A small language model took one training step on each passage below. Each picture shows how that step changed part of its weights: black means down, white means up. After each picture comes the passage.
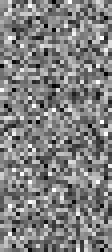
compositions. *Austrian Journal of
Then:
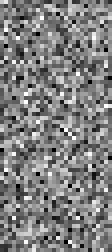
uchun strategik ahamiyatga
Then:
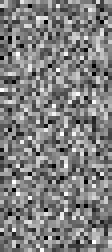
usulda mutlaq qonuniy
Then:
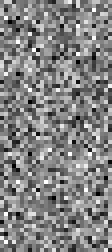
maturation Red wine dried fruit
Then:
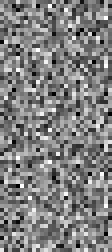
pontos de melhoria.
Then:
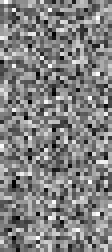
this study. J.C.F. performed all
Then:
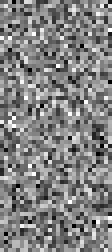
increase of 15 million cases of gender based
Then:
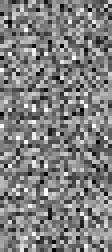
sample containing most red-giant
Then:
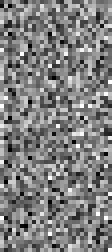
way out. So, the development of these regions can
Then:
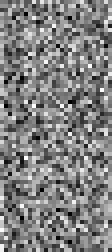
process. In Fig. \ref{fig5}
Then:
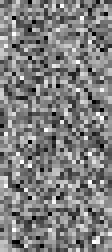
obtain \be\label{3.14}
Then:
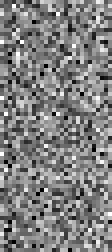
Also note that the overall position of the
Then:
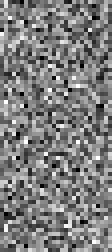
Komissiyaning tuzilmasi
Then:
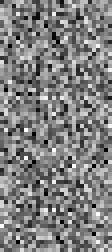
Каримов Р.Ч.,
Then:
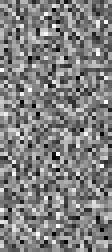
on the detector (both blocks on
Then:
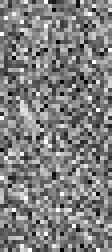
Benjumea, L.
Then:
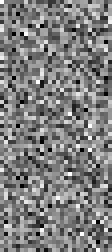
of Otorhinolaryngology,
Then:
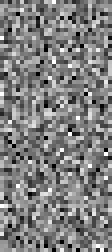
quark mass induced by dynamical chiral symmetry
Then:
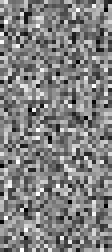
muvozanatlashning muhim
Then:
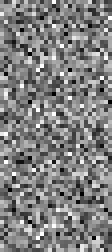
are highly abstracted. The main
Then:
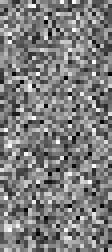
were identified: the Alexandre
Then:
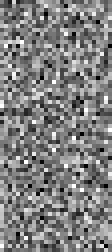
being equal to the curiosity levels of those
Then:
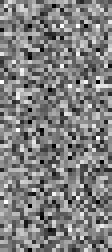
probability distributions. Randomization via probability
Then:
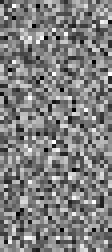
is kept constant in the calculation, we
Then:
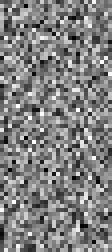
The temperature dependence of $S_{xx}$ is
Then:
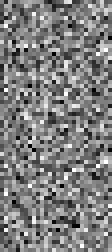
kedua novel tersebut
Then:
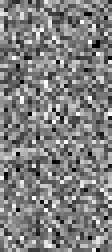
of RFID tags in the large
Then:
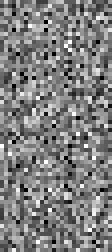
exchanging business cards
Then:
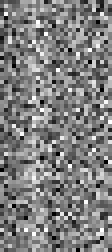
um processo de redução da atividade
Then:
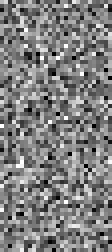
attributing them to the release of
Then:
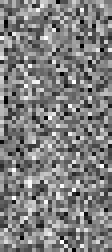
Method for on-line identification of a first
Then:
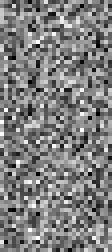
Is the timeline feasible and
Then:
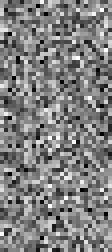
the HTC for fully developed
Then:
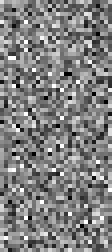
read, understand & interpret medical prescriptions
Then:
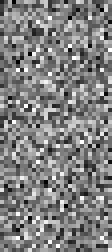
de programas finalísticos, e a
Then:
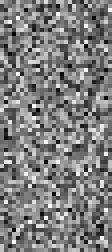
interação direta, no processo de
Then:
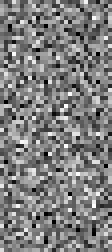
particularly versed in astrology and
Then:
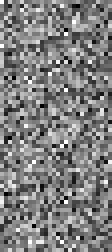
guess, through a particular conformal limit.
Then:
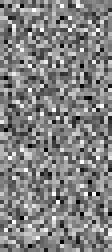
introduced the D3-brane tension
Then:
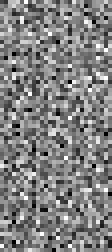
Journal of Agriculture and
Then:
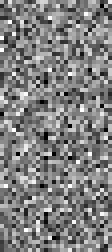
low energy emissions constrain the jets of
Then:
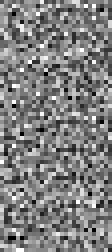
be displayed on the standard output (the
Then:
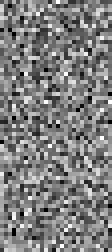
the entanglement together with virtual
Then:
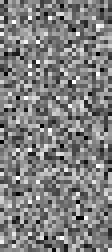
Evgeniy / Profile info
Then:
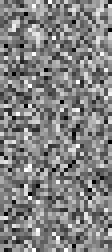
-based machine-learning model to
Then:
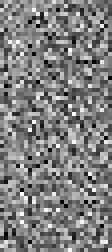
modes are found by optimization of initial configurations
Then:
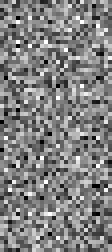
oyna" markazi tashkil
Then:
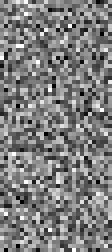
Systems* Анотація У
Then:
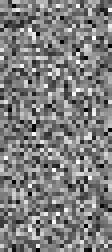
не могут победить
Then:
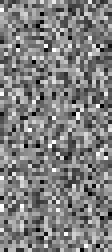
L$ independent random values of $J_i$
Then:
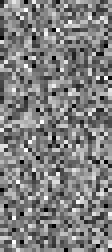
in order to avoid signal reabsorption.
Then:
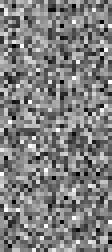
achieve analgesia, amnesia,
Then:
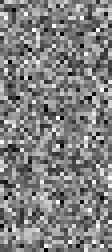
pairs, the ensemble mean,
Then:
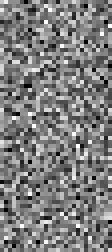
consistent over the two hours, achieving a
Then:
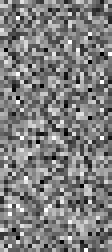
genetic characteristics, cytological structure,
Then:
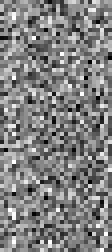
emocional y la fatiga cognitiva
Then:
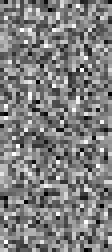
номидаги Тошкент
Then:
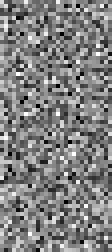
indicated by the red (brown)
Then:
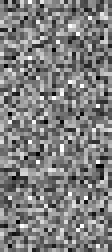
previsível que a relativa ao
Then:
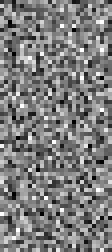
обслуживания — все
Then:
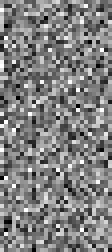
as it progresses towards the end of
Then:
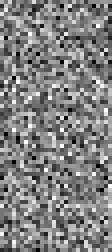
For current best estimates of the turbulent
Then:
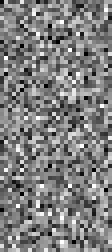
shaxs faoliyati xam
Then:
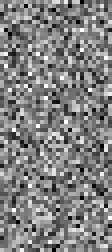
de la literatura como único
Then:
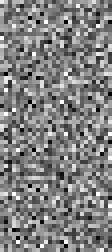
condensed-matter physics to
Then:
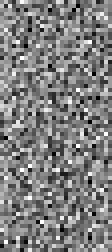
comunicador (`handler`) y el
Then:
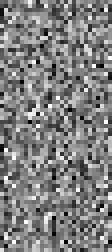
concorrentes. Atributos das
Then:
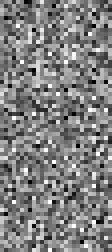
was considered a measure of the concrete's
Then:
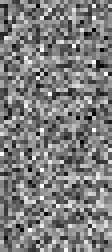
not invoke any of the collected
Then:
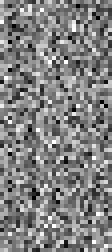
and how much is the relevance). Most previous
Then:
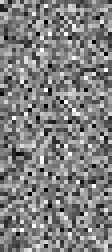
years of age were excluded from this
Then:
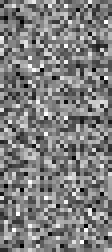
hand to simulate a transient problem one should
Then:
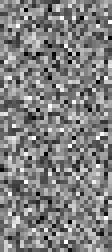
Cascading Style Sheet
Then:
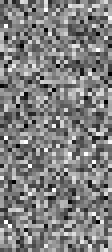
performed the regular evaluation campaign using
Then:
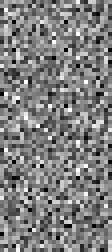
folliculogenesis, and
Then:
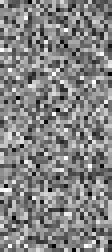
(A) that is about the reciprocal
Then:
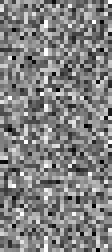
8 a Visual count 1 c 14 b
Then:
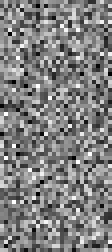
regime and occurs over a wider
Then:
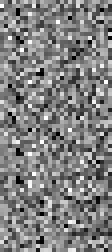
aggregating information posted by learners
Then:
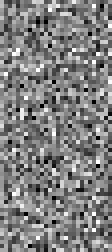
be induced in the MI $\rightarrow$
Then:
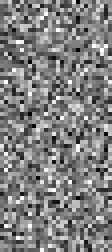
fouler tunicate *Corella
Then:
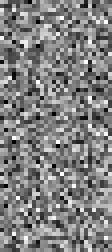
ensure that over the time interval needed for
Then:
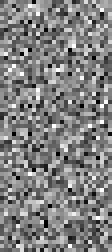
theory} Envelope theory has been used since
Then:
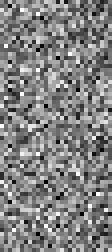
supervisors, work performance and work satisfaction
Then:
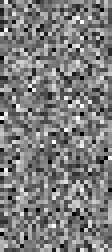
usuli hisoblanadi [8].
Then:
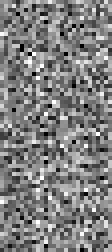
could contribute to a better and optimized treatment
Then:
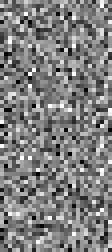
conhecimento valioso no momento de
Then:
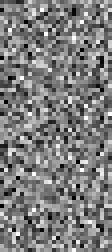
necessária a adoção de
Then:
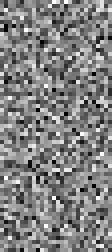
expansão em um sistema descrito em
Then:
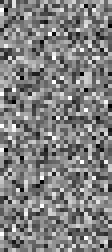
allows us to construct the operators
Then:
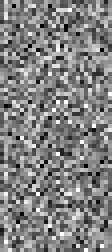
toughened systems. The technique is based on
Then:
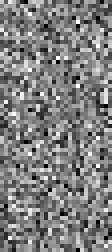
Cell Advantages-Needs
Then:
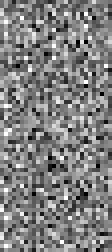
қонунга итоаткор
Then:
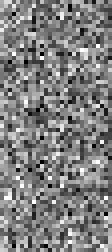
gas constant, $S_{Cr} =
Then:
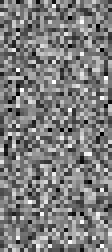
At the lowest pressure the XRD pattern
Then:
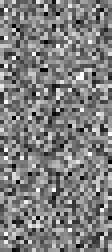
Perempuan Delete Edit
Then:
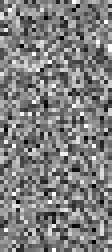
var is introduced in the shifting
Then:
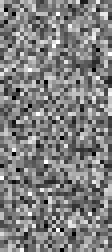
semicircular flap, multiple composite
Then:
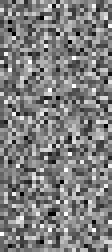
There is no absolute consensus regarding
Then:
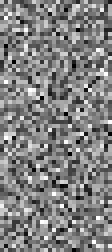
použitý t-test
